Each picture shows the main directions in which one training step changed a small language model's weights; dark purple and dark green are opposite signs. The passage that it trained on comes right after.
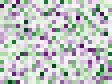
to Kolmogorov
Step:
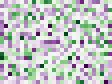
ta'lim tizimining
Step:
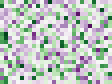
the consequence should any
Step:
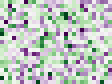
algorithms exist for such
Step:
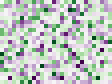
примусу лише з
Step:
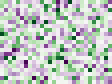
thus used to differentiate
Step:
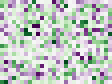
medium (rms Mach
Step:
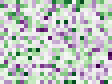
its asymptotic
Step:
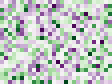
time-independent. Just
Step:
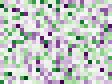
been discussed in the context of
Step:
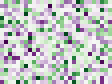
arfgerðin er
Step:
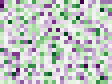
not appear to originate
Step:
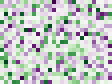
Henri Bousquet
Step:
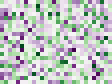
assume that the radio emission
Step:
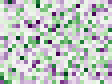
coupling $J_1$.
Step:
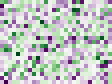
3. We study devices
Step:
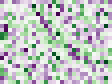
the finite basis representation, but
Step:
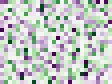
Economic Sciences, Professor
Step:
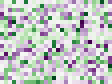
no fogo, porque
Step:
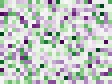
saídas de dinheiro
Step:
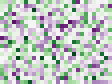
globular clusters also
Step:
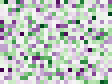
all coefficients selected for
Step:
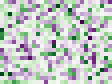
for one-particle states we use
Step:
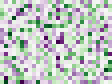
the completed detector were
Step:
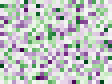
penguatan jiwa
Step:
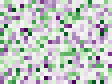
different Fe concentrations.
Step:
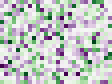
quickly with increasing distance
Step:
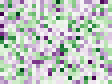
shakllanishi va
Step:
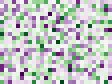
effect of magnetism could
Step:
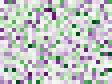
$AA$ collisions
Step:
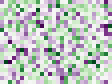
A remarkable result is that
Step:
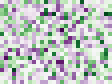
to the trace of the matter
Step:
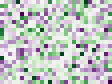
into a small spot with a
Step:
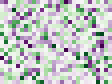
ангажира или
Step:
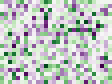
de avaliação usados
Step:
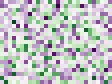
Este giro conecta
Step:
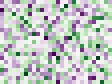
Singapore, 2 Science
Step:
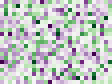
decided to supply different
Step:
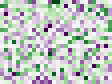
renováveis de
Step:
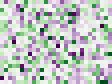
metacognitivo con el
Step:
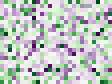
preserves inversion
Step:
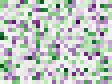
largely relied upon
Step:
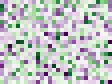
Citizen Science Association
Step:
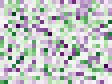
desta Constituição”.
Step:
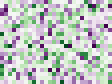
the influence of the excitation
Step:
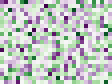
enriquecimiento de
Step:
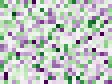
estes registos estão
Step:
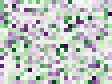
* Из ове
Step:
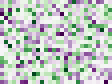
d'un couvert
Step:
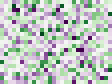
(ТФА) ва
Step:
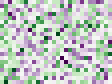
to the time of Sophus
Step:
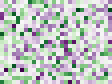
of CeFeAsO
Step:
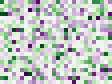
escultura monumental
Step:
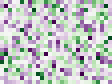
sino que siendo ello
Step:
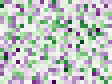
situation is more complicated
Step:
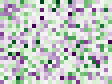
is also non-zero.
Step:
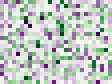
strata. Although we expected
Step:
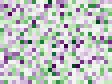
not reach the value within the
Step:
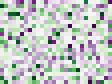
between each pair of double
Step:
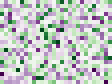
properties are explored in a
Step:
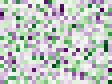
the fluid, include the
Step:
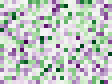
la producción mundial
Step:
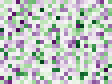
"Un panorama
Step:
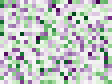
velocity is interpolated to the
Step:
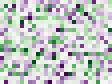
curves are the locus of
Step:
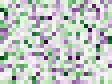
designed and supervised the
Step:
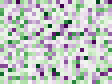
get a second-order
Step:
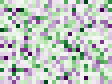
protagonismo al
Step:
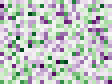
the substrate and the
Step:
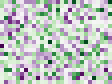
„Je vôbec
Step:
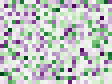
mantle is subject to
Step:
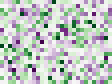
procedure similar to the classical
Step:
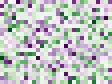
durability and performance of
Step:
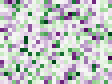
produced a usable theory
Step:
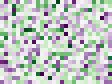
by the permutation of
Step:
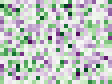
system (and then applying
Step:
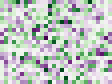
\endtitle \authors
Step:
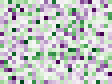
главной цели
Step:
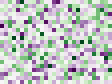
10 experiments with a fixed number of
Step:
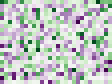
photometry aperture was
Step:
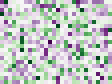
dan penugasan.
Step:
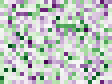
julgava certo
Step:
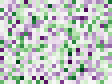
практике бурения
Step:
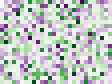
также, что нам
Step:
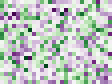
of the Josephson
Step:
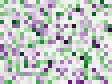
short scale flows that could account
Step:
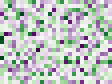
(World Scientific,
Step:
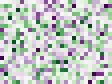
question is whether
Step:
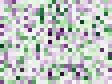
applications such as personalized
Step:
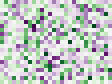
unstable circular orbits
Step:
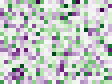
layers of the main
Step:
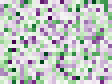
generator algebra takes
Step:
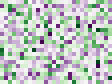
people can be known.
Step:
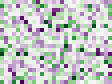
maqollar asar
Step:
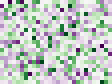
& Sites & Days &
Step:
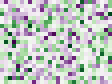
como uma proximidade. Por
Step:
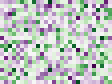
The red shaded areas
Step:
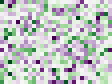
in the glass phase.
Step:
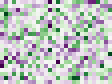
should anyhow be studied
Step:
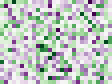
these considerations, this paper
